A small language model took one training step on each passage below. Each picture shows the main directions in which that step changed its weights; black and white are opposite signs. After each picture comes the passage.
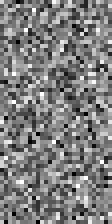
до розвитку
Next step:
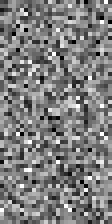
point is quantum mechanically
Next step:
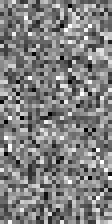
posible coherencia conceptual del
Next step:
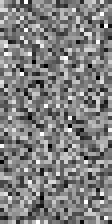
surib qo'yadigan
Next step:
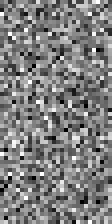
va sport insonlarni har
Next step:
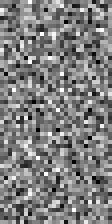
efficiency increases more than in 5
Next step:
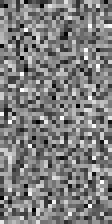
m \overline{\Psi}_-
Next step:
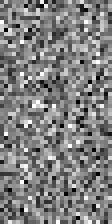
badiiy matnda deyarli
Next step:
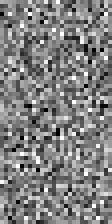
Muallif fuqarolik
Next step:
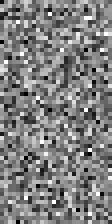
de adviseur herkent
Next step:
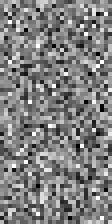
XR represents the virtual
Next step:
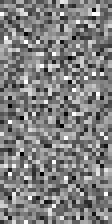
de triángulos
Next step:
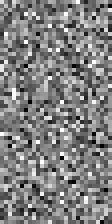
are shown in Figure S1. For
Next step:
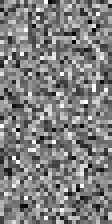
и кустарников,
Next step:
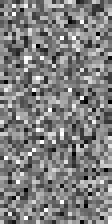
to the usual supervised learning
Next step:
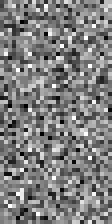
corrections, characterised by
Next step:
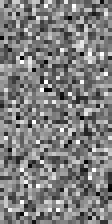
sensitivity in the low-mass
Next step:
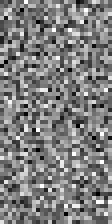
of energy to continue its motion,
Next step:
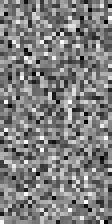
é, leis lógicas
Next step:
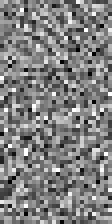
than in the 1d metal,
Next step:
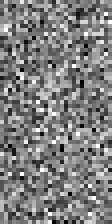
{Meade}, {Babler},
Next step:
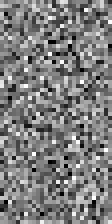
J. V. Sengers,
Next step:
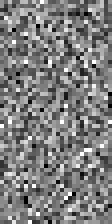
the lower energies. The
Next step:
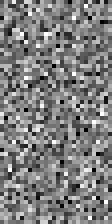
implied from the dependence of the
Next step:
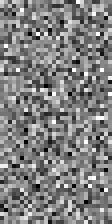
in the presence of strong electronic
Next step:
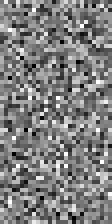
sifatida ko‘riladi va
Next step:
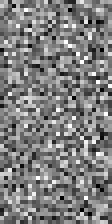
two states have the same orbital
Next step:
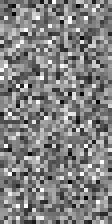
SACA), and the Villum
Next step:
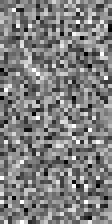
ўлчамига қадар
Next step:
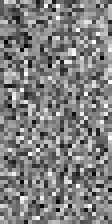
cues, but it similarly does
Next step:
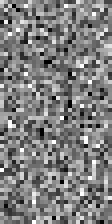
Saab, Andrés El
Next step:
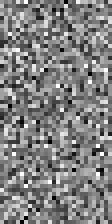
care in the past, minimally
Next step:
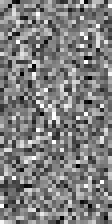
подъёма в
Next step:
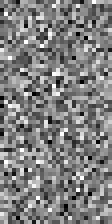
a nearest-neighbour
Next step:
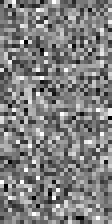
sababli, an’anaviy
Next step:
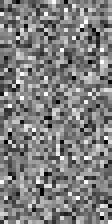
Mohamed Enseignant
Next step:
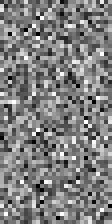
yondashuvlar va kasbiy
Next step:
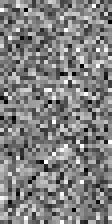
with Mathematica 6.0
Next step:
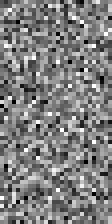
of reference of our ICCD
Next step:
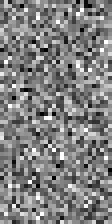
the inset illustrates a potential
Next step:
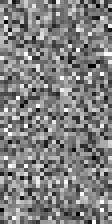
criam uma composição
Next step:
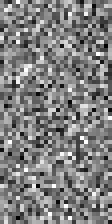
work uses LLMs to
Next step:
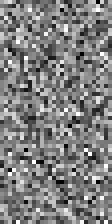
emphasized by the dashed
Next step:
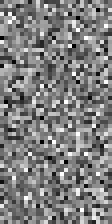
grande de material de um
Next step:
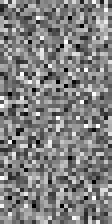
integration of the influence of the
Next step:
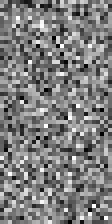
la disciplina Comunicación,
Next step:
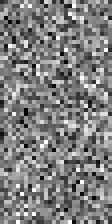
same lattice site. The
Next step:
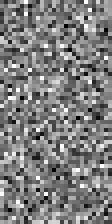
i nadawać jej
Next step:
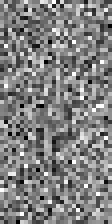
kesimida ularning har
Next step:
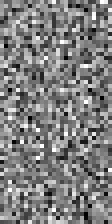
tartib, tema-rema
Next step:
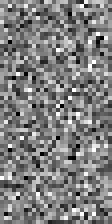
amalga oshiriladi?
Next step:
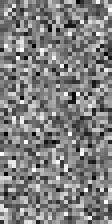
for two most important classes of
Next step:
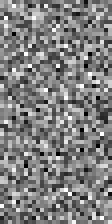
often intricate physical
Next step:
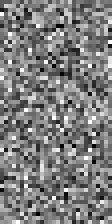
there is a discrepancy between
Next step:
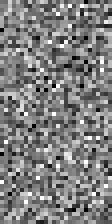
giderek değerlerini
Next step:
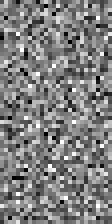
de un dominio parautoctono
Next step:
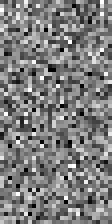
generation, prosumers, and
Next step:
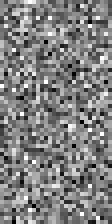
возможностями в
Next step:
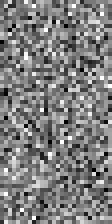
conocimientos teóricos
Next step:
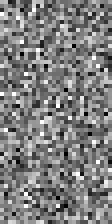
anhand von zwei
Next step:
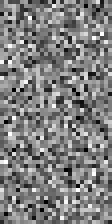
bar is the uncertainty
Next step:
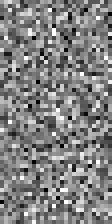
2023, clearly reflects
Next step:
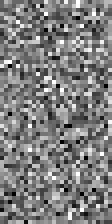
*Revue Marocaine de
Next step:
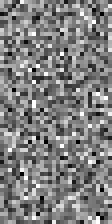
step. In order to avoid
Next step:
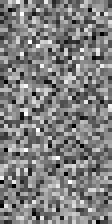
что содержание
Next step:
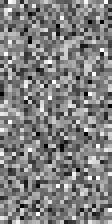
Dengan mengolah *Big
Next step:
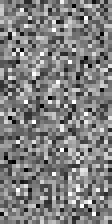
orientaban en función de las
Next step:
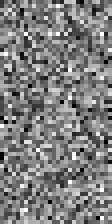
of the one is accompanied on
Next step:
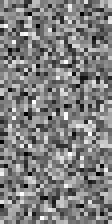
the lattice case for dual
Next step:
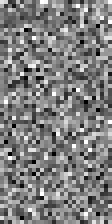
militares y tenacidad
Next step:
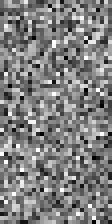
have poles (it is formally a
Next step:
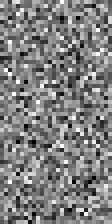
be added. Distinct
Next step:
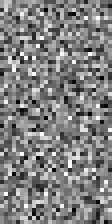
этих стратегий
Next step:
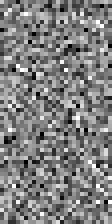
A **RevistaFT**
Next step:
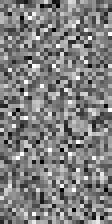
the main microscopic and
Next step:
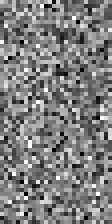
va ularning miqdori va
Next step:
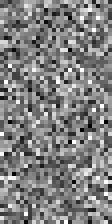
pivotal role, as different
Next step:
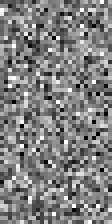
substrates (MgO,
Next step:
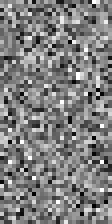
bounded exponential distribution of the parameter
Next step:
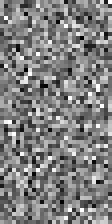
are independent on the state of the
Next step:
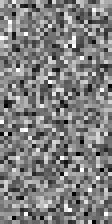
the mean field approximation, the
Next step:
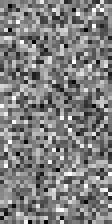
transformed metric given by,
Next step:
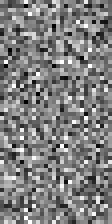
the critical challenges that
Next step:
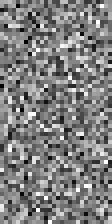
consigo. De forma
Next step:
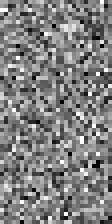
transport processes, however, the
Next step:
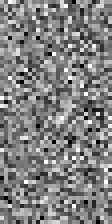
Ag with O$_2$ for which
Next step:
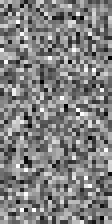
second language learning
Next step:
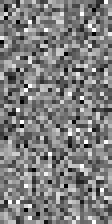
provide local access to computing
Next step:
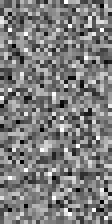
Education, Culture,
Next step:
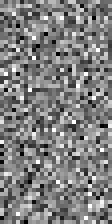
speed (blue) in the
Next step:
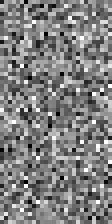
ini hanya mampu
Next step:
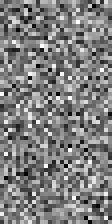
exact diagonalizations with both the
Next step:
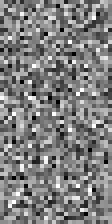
signal of the vacuum
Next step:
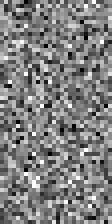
em transmissões ao vivo
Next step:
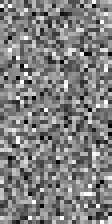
1-4} The proximity of the
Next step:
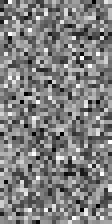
Farhani, A., &
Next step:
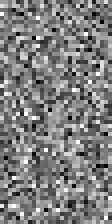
прогресса к
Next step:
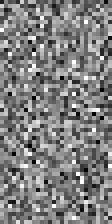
taolo har bir narsani
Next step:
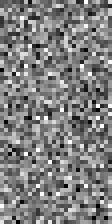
in Appendix B.3
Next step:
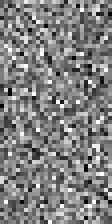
930s after the burst
